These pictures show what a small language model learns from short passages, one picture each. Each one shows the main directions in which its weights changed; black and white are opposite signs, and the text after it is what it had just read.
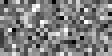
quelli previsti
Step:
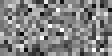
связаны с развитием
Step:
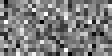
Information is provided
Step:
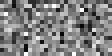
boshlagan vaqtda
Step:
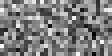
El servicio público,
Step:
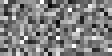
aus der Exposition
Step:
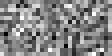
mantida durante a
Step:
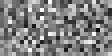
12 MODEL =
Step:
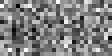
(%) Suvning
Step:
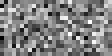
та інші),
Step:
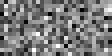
Zeit. Über den
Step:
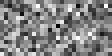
acción sonora
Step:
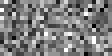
психология ва технология
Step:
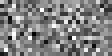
região da Serra
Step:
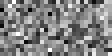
В странах с
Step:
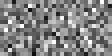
- darsning
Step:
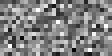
material específico para que
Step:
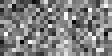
Для хирургов
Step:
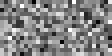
masih ada siswa
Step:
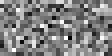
Можно создать
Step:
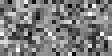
berkaitan dengan
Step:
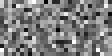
exclusión de los
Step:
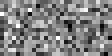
шарты -
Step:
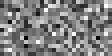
se habla es del
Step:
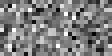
Но надо
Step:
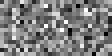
centros de pesquisa.
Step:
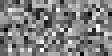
энергии и
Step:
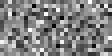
kobzar art of
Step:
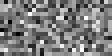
Respecto al
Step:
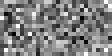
zu machen, um
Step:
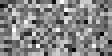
boas práticas de
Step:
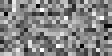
mavzuga doir
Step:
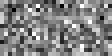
Als mögliche
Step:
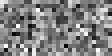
our eyes
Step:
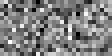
культури, другий
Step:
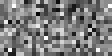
ya'ni bir
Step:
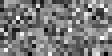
sobre la realidad que han
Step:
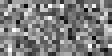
etkili olduğunu
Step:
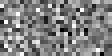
în familie este
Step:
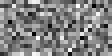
50 рублей
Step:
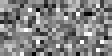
участия в
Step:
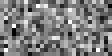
to provide public
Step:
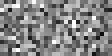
oportunidade de desenvolvimento da
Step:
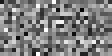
assim, criar uma
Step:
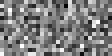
the Training of
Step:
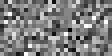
dos participantes por um
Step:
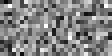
no intuito de
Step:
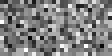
la RSE et
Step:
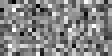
subyacentes de
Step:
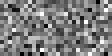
Estadual do
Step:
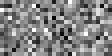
mustaqilligini rivojlantirishda
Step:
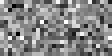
g'oyasini amalga
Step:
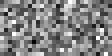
и средств ведения
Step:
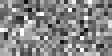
penulis untuk
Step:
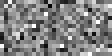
is het zinvol
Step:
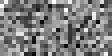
fakulteti matematika
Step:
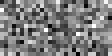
по отношение на
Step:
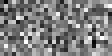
tip porodice
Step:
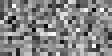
ball natijalari
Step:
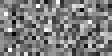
qodir shaxsni
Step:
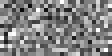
gibi ele almak
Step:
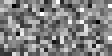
Korxonalar va
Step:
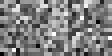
de sí mismo y de
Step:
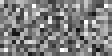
te raken het
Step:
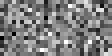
из-за её
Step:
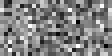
la idea de
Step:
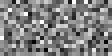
сначала на
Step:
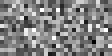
ZOO DE
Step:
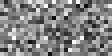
importante y solo un
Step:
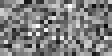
» réplique
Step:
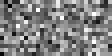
which embedded
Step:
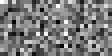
yang bernilai
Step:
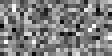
ko'ra, bolalar
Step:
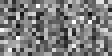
Respublikasiga rasmiy
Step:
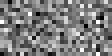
teran bilimga
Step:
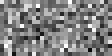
bo'lib xizmat
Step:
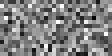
regulamentando o
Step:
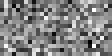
qayd etilgan.
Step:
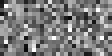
Anwendungen unter
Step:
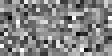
Articulação entre
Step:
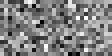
va mahalliy
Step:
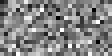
досвіду та
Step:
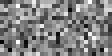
de una comunicación más
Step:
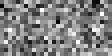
par ailleurs,
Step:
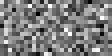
un critère important dans
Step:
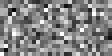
care. to your
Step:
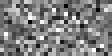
econômica e a
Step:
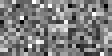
aumenterà il
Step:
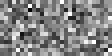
de mistura
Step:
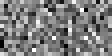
bei der Umsetzung
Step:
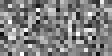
все известные
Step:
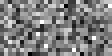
час вивчення
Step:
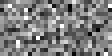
otro perderíamos
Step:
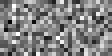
various critical
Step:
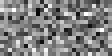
не видит
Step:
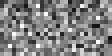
berasal dari bahasa
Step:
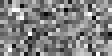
qora rangdagi,
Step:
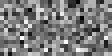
aan. Dat
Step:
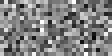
the third is
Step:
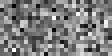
bandeja, para
